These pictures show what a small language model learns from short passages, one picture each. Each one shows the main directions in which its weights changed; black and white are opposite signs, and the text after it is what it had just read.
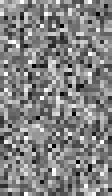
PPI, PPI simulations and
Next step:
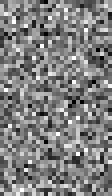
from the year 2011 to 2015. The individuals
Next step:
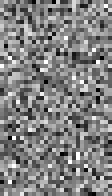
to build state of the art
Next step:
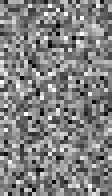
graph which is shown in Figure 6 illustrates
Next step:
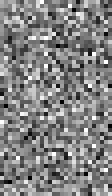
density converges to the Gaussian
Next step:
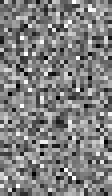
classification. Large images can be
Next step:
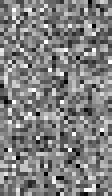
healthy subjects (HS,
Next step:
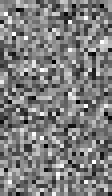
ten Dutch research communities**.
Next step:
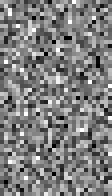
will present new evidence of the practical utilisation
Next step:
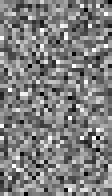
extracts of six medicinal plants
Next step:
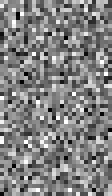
of PV emulator based on
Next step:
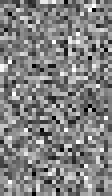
[10]. The effectiveness of traditional approaches to
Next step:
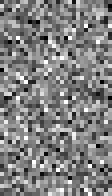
perceive external stimuli"; and
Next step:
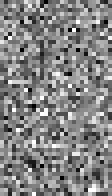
Ikogi R.J.
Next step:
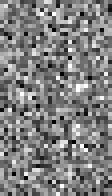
Used QR Attendance
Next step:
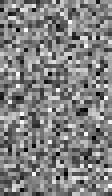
Given that this model was developed in
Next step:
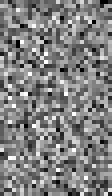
and many other patients those are under operation or
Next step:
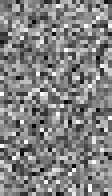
hygiene through frequent
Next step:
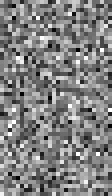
such as the agents' choice of
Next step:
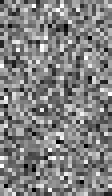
test demonstrate that there is a strong
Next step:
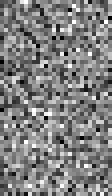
stochastic differential approximation
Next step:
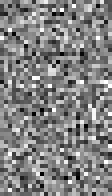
showed that 94.0% of the
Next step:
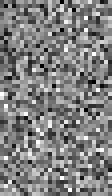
each child where the whanau and teachers
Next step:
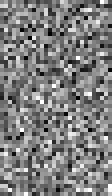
Hassaan Siddique: Data
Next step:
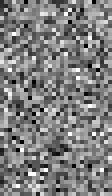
1. "Look at this you
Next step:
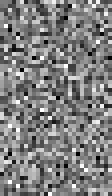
to ensure consistent performance. The results support the
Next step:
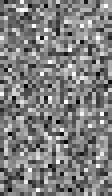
walk becomes a “dance which
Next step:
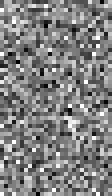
with significant toxicity, including severe
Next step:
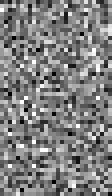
question in the group. Bring your results
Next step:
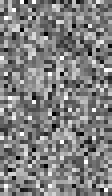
requiring surgical intervention is reported.
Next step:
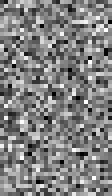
unilateral or remedial
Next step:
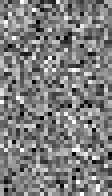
1 shows the alumina extraction
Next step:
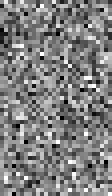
Republic has been established at 3.9
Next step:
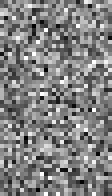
similar to the one used by Ma
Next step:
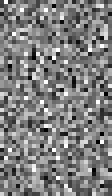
Research Ethics Committee of
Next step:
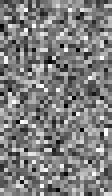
not free and six free websites.
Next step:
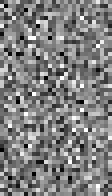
organizations if SCOR could be
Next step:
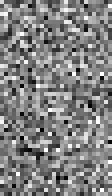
as occupying a primary importance in the
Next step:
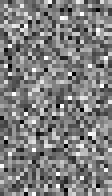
Nigeria was between West Africa Soap
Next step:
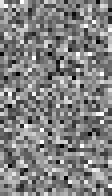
Since 2006, he has been a
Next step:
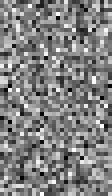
acid with resorcinol. In
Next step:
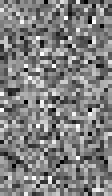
tests for reaction to fire classification
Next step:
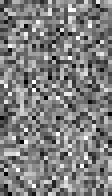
Revenue Officer, having
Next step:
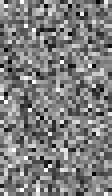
This argument is applicable to a
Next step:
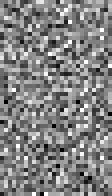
shows that there is no significant difference in the
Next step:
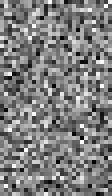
X_6$) through the correlation matrix with
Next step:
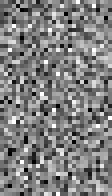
at two months was more prevalent in
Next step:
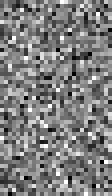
collect information. Firstly, by
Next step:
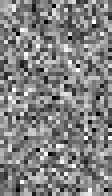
Due to colour coherence,
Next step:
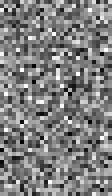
pharmaceutical research. 2015;
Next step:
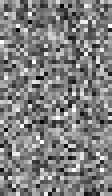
powerful actors who formally dictate
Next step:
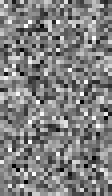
present a dismal face, offering
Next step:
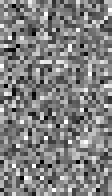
public understanding of the project's significance,
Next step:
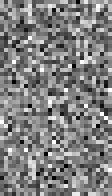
the model is (1) first thought
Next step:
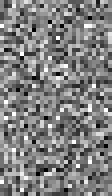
affects natural water cycles, but also
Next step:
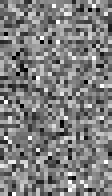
administration's national and homeland
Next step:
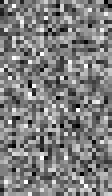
L. D. Ellis,
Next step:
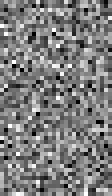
fluoride and will facilitate
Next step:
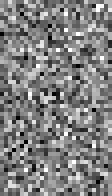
by the two authors, are presented, with
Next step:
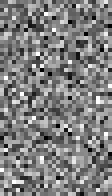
physical infrastructure of numerous institutions, including the
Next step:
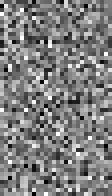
generalization of the classifier’s
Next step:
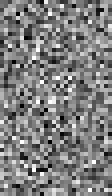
values is presented in Fig. 46.
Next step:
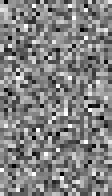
75%, as well as vapor
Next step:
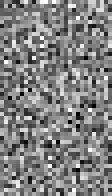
each site. Furthermore, those indices and
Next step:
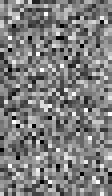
system, and its sensitivity to several
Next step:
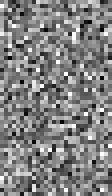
hours. All the eligible patients were
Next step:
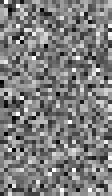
has great influence in knowledge economy.
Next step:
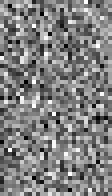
and Financial Crimes Commission, in
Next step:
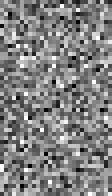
*Kaoss Pad*,
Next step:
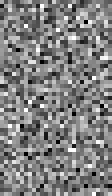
and other conceivable useful part of
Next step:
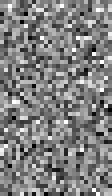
has a role in their lower process
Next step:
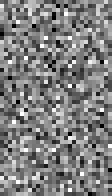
very limited time after planned
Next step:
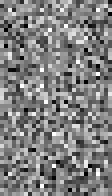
thiazolidinone was found
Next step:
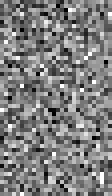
adopted to habitats with variation
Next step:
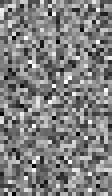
rainfall is July and
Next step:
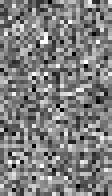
network usage over entertainment than over
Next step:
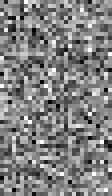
training quality. Key Challenges
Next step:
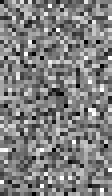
the offer itself but from the enabling
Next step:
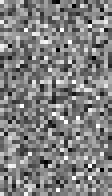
sample was replaced in dissolution media to
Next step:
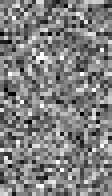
is bound to progress significantly. As far back
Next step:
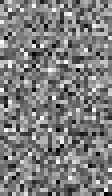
designed in a combination with the iterative
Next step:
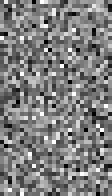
the continental slope area. Therefore,
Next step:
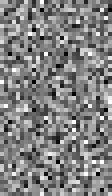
the conclusion that screening of the
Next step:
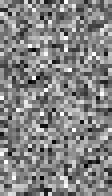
your child doesn't want to
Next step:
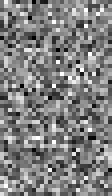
suppliers that fosters competition
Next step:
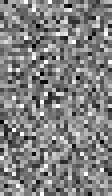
diverse scientific domains and regions.
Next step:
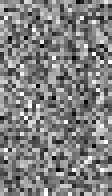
forest reserve with other forest sites
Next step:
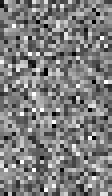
this modest set of 8 high level core
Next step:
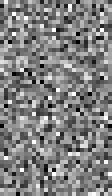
Department of Languages.
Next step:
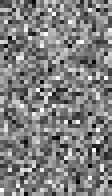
youth. In South Korea
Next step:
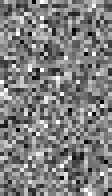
within the session. These will likely be
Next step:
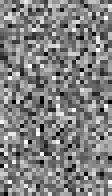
is, by approximately 47% relative
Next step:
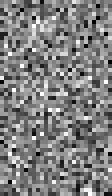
reliable and used method in the close
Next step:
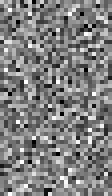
It would be tempting to just use
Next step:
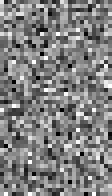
selected approximation model. The validation
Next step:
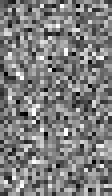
A total of 30 malaria-related
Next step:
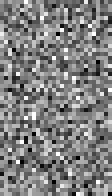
provided by the health authorities, Government
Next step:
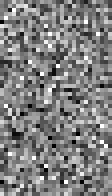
which is rarely isolated from human
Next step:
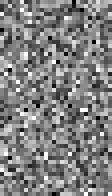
metastatic tonsillar
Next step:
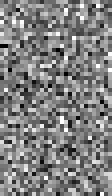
directed graph and to maintain
